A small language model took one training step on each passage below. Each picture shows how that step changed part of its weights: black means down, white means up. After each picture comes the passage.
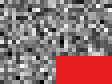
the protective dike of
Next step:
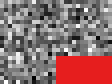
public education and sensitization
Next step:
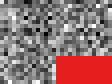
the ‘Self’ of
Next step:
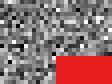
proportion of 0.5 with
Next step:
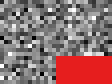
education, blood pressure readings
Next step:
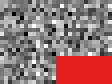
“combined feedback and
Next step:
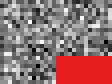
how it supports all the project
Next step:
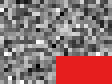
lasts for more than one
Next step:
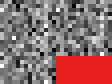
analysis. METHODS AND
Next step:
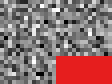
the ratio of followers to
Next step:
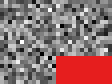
332 Toxicology
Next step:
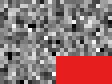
Purposive sample
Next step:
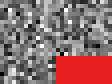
cream containing guava leaves
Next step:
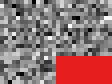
question of actually needing this
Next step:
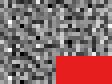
called SERVQUAL
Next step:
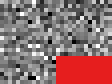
aimed at limiting the impact
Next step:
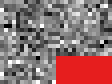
it was dreamt by
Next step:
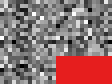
on multiple links simultaneously
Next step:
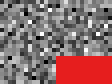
cells c. all cells come
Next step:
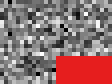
servo motors — but
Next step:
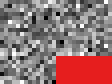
Teacher checks
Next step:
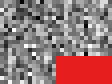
is the stabilization of the
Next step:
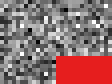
[37]. This behaviour could
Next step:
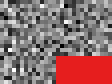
Paul L.
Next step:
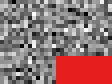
conducted Objective Structured
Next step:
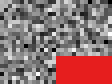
quite challenging when the number of
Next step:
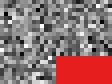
the single-user
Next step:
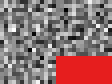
aggregation, immune
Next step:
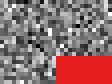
wire is connected to
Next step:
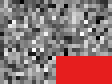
that Brazilian
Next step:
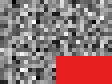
Ready case hazard
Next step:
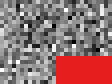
ACK. Consequently, when
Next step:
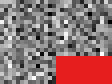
incomplete, resulting
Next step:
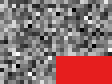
identity and belonging in the
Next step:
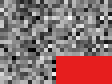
has become an important research area
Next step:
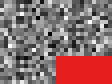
PBL. Thomas
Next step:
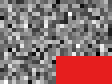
hepatitis B,
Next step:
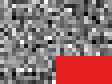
key to efficient editing is
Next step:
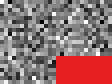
built by Focus Ion
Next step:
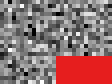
determining which electronic tools and which
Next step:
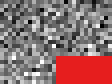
study evaluates the probability of
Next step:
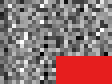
Environment Typography and climate
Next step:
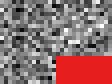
a solution to these concerns.
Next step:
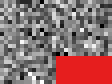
I have read and understood the
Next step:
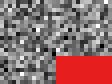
will be shown in the
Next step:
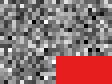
programme. It is based on
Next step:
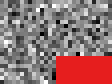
salinity (unitless)
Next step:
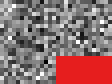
so attention will be on United
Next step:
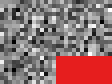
the relationship between learning presence,
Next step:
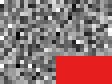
adaptation. Most important of them
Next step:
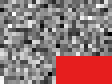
It expands the findings of
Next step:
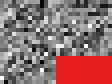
been acquired that are in demand
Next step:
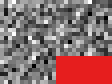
gages to measure the failure
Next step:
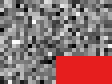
Literature analysis and methodology.
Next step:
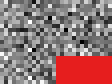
approved by the Centro
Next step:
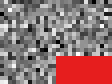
BNF Chambre
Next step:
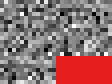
compared to A549 and
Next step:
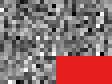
was extruded through small
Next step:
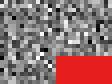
interface. 3D solid element
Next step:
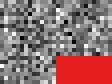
it is an entertaining
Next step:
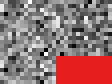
dislodged from a
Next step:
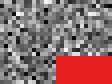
proteins belong to the family of
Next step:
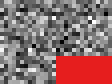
and rural teachers with a standard
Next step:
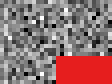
Youth Goal dedicated to
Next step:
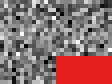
to assess digital maturity for
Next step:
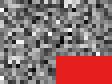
did not affect the toxicity to
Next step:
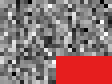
q_n.$$ That
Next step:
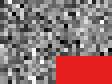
1-min 1-min
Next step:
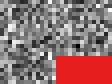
the rule of law. He
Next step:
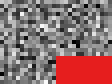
of these genes in both
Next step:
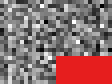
the molecules are tested also
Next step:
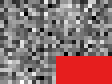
tested concentrations. It can be
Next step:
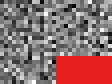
present study provides novel evidence by
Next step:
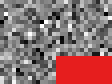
number of Honeycomb
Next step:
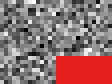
Sales Growth,
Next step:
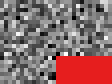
of Statistics, 2011).
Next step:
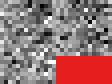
finding that they are likely to
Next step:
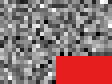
the change of refractive
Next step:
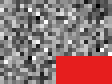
interests. Therefore, it may
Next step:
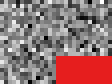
Arabic words. The
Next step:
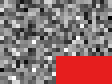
and Professional Studies,
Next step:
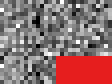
stands for Others.
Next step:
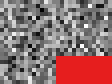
country to become a regional
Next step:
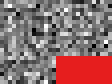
under ultrahigh pressure
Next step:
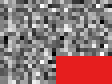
the sensitive tissues of the
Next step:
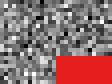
argues, is the
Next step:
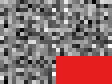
and develop the discipline of
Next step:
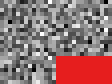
the cognitive performance, 46
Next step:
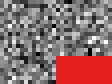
2016), both of Marvel
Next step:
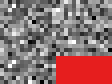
participate only occasionally.
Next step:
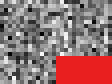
Retired - Unable
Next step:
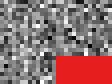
the appearance of a
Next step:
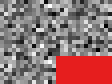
seconds into the future
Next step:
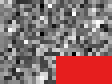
(Martin &
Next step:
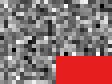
to expand the previously declared
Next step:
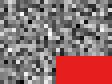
and preparation conditions affect the film
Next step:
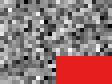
Bengal along with descriptive
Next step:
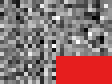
data collection carried out is to
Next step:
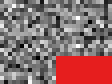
lead to a postoperative
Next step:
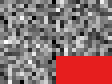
in terms of electrification,
